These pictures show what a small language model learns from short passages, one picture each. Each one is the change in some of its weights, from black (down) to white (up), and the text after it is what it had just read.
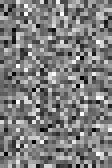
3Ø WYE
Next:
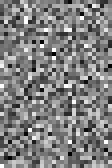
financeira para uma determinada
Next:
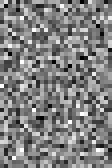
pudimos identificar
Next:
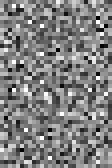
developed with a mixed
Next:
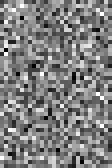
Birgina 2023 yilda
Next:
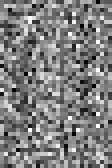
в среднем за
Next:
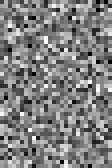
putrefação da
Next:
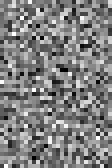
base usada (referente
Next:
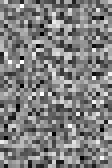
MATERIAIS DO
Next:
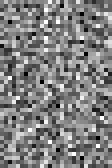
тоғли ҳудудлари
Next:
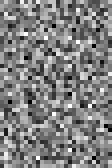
Simplificação e
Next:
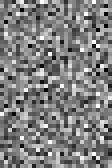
(massasini) oshirishga
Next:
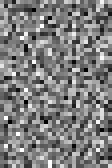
necha yo‘nalishlarda
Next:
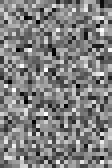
da vítima e da
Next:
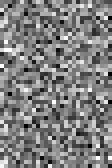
dibattito molto
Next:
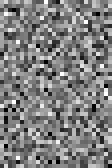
de carácter en las
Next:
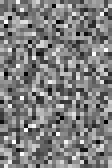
за спеціальністю
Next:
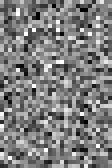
тракторлар билан
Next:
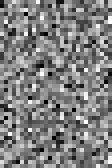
програми дій із
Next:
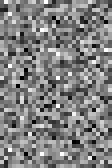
ushın imkaniyat
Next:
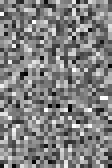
materieel relatief
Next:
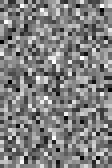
– Contributions from a
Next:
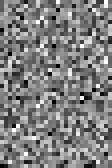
ver una película en
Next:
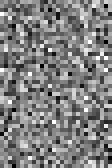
la lucha contra la
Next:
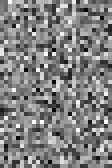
de usabilidade e carga
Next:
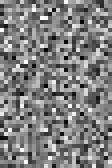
от патентования право
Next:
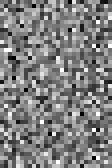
etilgan. Asosan
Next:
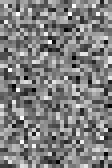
a more complete
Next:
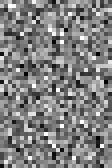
“давлат” ва
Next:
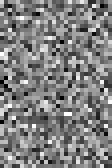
vigilancia y control
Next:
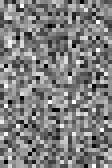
(jang chog'ida
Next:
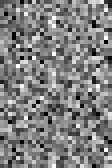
B en las PEI
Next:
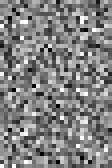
в галузі освіти
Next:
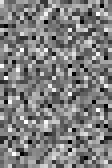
datoria lor de a
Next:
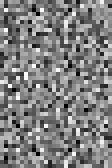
continuidad de esta investigación en
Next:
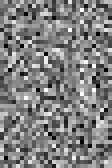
sem acúmulo de
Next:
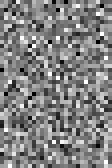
bo'lib ularni dam
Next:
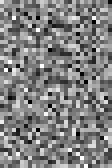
Etablierung einer
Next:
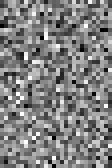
for the diagnosis and
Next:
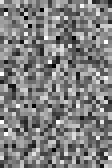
um processo de apagamento
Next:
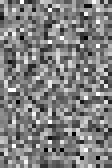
миграции водных
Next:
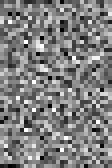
EJA está marcado
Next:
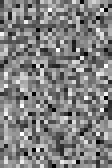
guia ilustrativo e
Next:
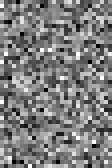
tidak hanya menegaskan
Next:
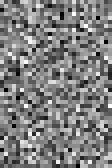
as they are presented in
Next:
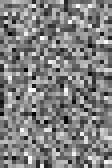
показателя. Тем
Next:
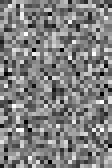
de profissionais de uma
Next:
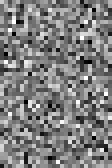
de reportagens,
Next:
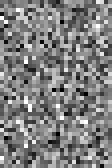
критерій). до
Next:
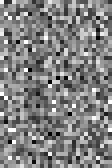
y vocabulario.
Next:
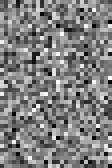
arranca con la presentación
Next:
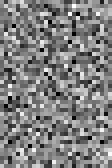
mitigação dos impactos
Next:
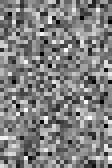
la dimensione temporale,
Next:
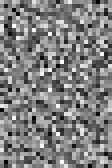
політики сталого
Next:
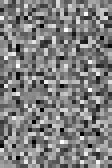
maktabgacha ta'lim tizimini
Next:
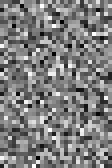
transformation. *Journal of
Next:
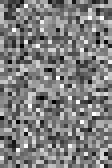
составил 8,3
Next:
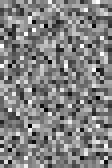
Ключевые слова:
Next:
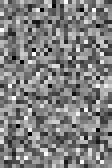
em um ambiente internacional
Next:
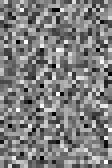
o processo inclusivo dessa
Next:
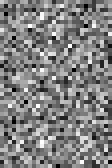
in der Schule? Es ist
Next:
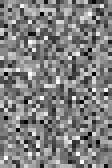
biologis. Bagi
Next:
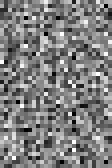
incluyó narración
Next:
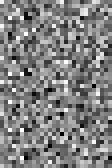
как нагноения раны
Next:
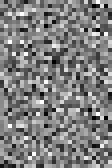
aplicado sólo en
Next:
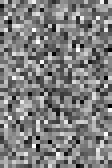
interativa e têm
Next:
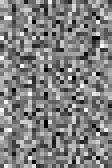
turli hayvonlar
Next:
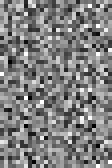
localizadas em áreas
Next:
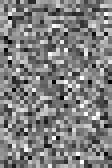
role in instilling
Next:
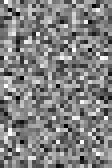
perbuatan melawan
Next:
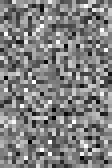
katta tantana bilan
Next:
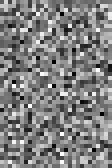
darajasi – mintaqaviy
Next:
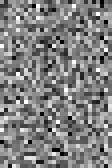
e già oggetto di
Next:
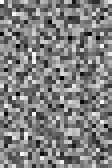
- MARQUES,
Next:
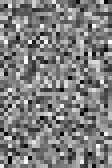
з дієслівними
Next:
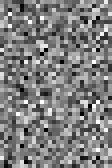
estetik prinsiplari
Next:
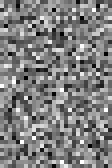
Juan muestra a
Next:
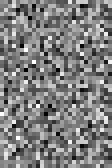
de isentões e a
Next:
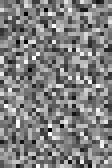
пор известной
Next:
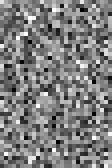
руб. уд.
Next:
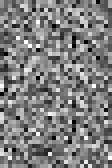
*-shi* y el
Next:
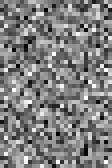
и способы повышения
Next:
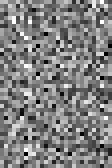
oydan keyin
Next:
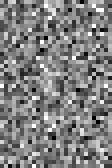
pandemiyasi butun
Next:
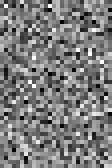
Değer f Minnet-
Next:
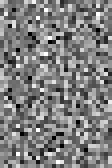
Гуманізм та
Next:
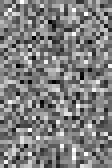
il significato. Ciò
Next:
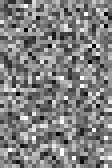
Juda ko'p
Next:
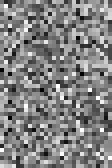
ta'limni moliyalashtirish
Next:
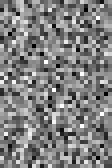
світі. У праці
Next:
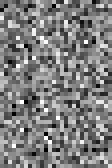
Анальный венит
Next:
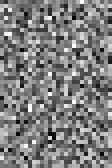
United Artists
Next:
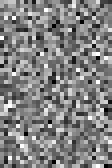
Daarbij kan
